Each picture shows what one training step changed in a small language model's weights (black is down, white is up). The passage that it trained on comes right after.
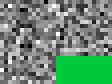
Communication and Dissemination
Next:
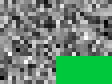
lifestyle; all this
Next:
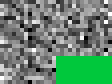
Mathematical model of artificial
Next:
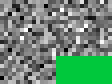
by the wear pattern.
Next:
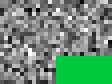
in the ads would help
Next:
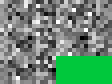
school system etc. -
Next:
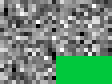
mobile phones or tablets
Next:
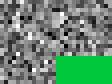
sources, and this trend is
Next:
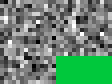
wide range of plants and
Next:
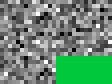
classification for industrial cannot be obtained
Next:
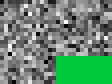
subsection applies the
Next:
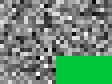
proposals funded over
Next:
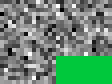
On similar lines, the modelling
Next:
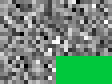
they are going to proceed with
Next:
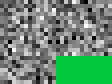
of the Ru 3d
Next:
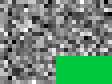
the management system. Information.
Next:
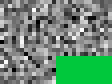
what his mother says.
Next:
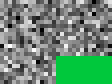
its political culture from generation to
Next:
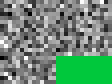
European Commission, 19
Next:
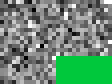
of Productivity and Performance with
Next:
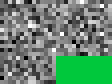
of large furniture.
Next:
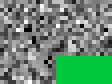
development in the period of
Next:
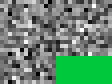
the propagation speed of
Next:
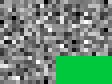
tools like Zotero that
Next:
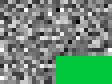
social transformation. The overall visual
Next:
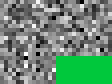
transverse shear stress must be
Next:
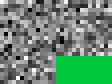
approaching nasals.
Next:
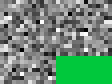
public health emergency.
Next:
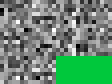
tests and analyses are presented and
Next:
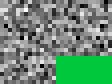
one lead author alone,
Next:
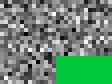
J Periodont Res
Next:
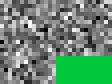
in fashion: Analysis of
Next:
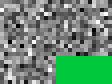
after surgery, 16% had
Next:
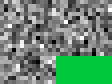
then sintered under
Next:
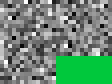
B. Brinkmann
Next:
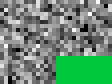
purpose of maintaining the seed
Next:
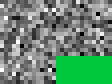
alternated and repeated ten times
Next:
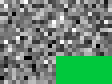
checks of the analysis.
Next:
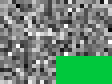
they were not interested in
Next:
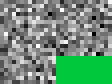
PPH was found to be
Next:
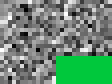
education programs. References -
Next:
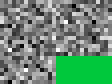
then seek agreement on resource
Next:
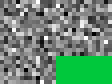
provide enough background light intensity and
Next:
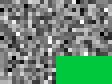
genes are mostly associated with the
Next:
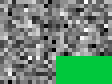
the material properties relevant to the
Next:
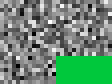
identified through the NetMap
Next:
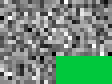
issue from work on assessment that
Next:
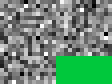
strengths, competencies,
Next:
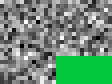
and programs as well as policies
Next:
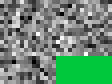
first by constraint, and
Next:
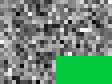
innovativeness, perceived
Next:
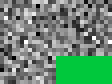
only to lowering the costs
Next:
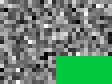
cases: perceived infant
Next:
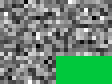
needed within the complex EU
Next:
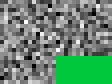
energy of handheld devices
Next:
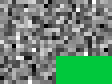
the Guidance of
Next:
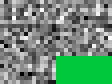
teaching and less time disciplining
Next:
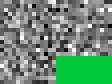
less uniform and very fines
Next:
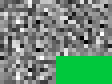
Biozyme at 20
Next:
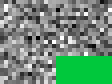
by compulsory health
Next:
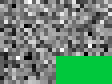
northwest states of
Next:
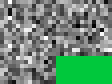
which rendered the patient
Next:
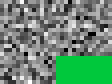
and relevant initiatives in the
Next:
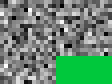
Student Network EUF European
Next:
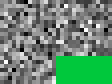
words. Subsequently constructing
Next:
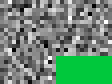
approach combining CNN and
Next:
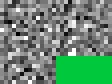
and Catalan's
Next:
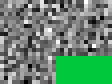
≥35 years
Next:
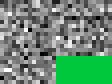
force to manufacturing /service
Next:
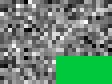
fitting of a structural
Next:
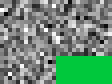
and section C sought
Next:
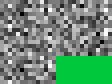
Large Language Model
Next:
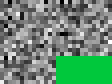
. As such, acid
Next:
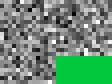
The expected accrual in
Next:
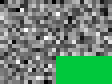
% stabilization. Data
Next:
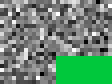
accountability Explains governance
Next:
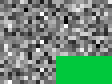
"Marketing management"
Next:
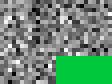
Schools Respondents
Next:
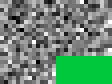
best response to crime. It
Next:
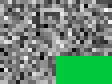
help coordinate to promote
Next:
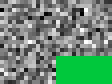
planning) frequently prevent them from
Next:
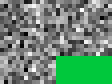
results are visually good,
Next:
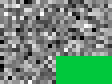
for operating on regular fuzzy
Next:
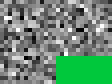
from them instead of going to
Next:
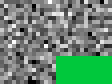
determined through ontological scope
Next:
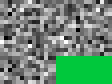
or other fluctuating
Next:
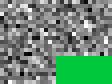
of years, been associated with
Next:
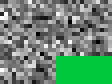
specimens to evaluate the ultimate
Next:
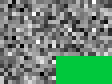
is inversely proportional to both
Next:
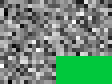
historical heritage, image
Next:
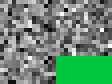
the solar problem and discussed the
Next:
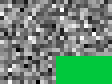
as follows: Section 1 provides
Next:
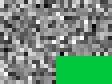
almost inevitably lead
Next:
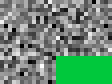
and public places .With proper
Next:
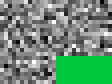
produced were obtained. Other materials
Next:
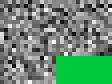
The Gifter A professional
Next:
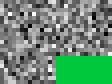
No Yes Ventilation
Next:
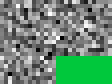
of Medical Sciences. The highest
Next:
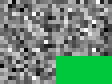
is available year the round,
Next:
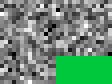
responsible for cleaning the
